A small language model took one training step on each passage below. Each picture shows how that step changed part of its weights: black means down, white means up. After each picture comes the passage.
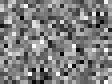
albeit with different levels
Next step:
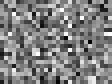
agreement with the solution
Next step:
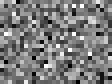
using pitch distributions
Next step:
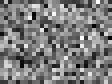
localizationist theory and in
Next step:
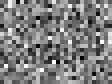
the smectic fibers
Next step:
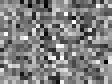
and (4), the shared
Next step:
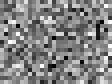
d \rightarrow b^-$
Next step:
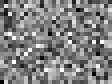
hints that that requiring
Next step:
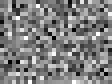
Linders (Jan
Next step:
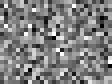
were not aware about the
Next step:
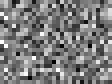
we clip the end of the
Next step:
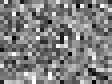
data source utilizes
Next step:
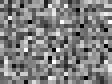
case of the main text.
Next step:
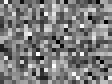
the knowledge profile and
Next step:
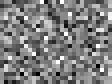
the normalization parameter for
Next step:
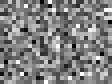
provide additional resilience
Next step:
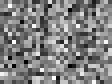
we expect them to be
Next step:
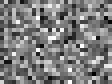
analyze textual data provided
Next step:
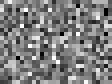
eccentric annular
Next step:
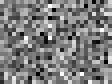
below) whereas the
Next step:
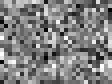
aps, prd,
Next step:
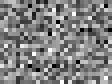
to radiate the whole surface
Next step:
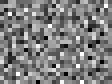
The vorticity values for
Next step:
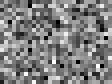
at the same time, the
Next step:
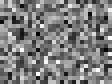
struggle and activity.
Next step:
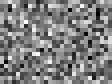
to allow for repeatable
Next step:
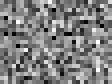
*The Liberal
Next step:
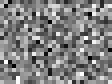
language studies.
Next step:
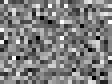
evaluation of different load
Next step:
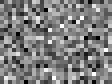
The National School of
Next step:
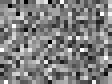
the generated vibrational
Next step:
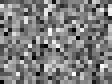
better quality during
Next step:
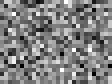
interesting to show that more than
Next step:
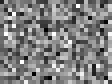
this situation, this research
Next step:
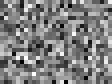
– Doctoral
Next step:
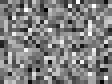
This means that women are
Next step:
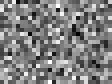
with different cooling rates
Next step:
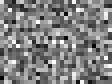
electron acceptor, forming
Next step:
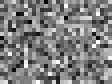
there is still much
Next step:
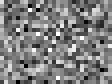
(in.). Under
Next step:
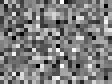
we refer the reader
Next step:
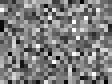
Abstract: With
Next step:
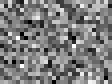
2pt \noindent
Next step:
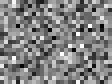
like to thank all national
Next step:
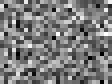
$I$) obtained at different
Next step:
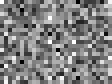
during the whole run of
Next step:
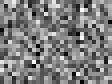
between the two images. The
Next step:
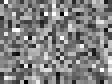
the diffusion of the
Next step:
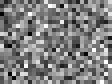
temperatures. This systematic approach
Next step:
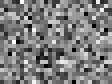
Gravity, on the
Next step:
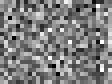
the user to train a
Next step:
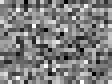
ones diet for good
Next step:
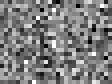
spend money on
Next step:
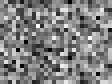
and urban population
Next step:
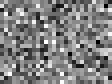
the same labeling as
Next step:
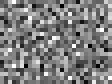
a block and x to a
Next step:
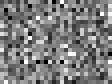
the atmosphere.
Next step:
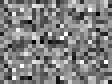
various quantities with respect
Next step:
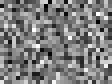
Audio Speech
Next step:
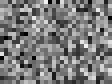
by Photoionization}
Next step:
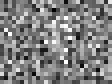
the weaker sections.
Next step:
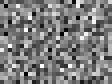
supplementary directions
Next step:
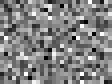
end, Shyam
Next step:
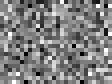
and the identification of the
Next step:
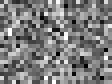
encourage changes in
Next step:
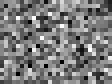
followed by the code in
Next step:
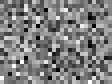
The recommendation process
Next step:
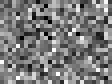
very high) and teacher
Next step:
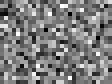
has more abrupt
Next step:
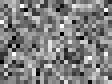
from PYTHIA
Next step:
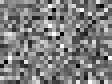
in P2, whereas for
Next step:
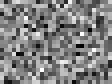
thus potentially contributing
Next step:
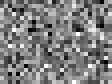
can select any email
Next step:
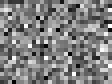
body struggles to
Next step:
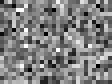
\rightarrow \cal H$ is
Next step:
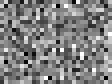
which layers of value
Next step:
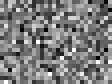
on democracy than the
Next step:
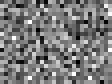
transmission and reflection
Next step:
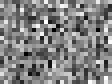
advancing its technological
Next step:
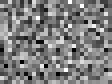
In the same figure there
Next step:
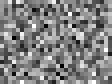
this corresponds to a fully
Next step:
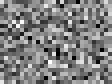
a field-theoretical
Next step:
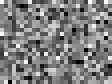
Developing tools
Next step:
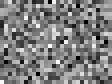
lexically expressed
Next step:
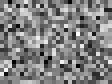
urban mountain
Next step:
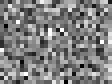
the Pfaffian
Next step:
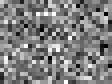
of the compound which were
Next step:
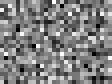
slow oscillations in
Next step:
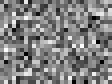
$N$ and volume of
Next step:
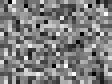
$z_r$ stands
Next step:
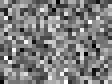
increases the decoded
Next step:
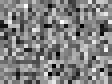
His areas of interests
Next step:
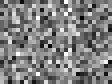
analyzing Management
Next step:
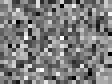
branch. This process is
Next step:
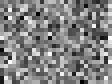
and less interaction with the
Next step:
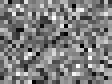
grid points assigned
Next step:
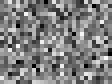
is found to be very effective in
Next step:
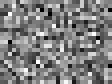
$\sigma_{xy}$ is
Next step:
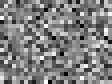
of Reviewers.
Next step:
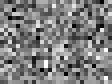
can be used to emulate
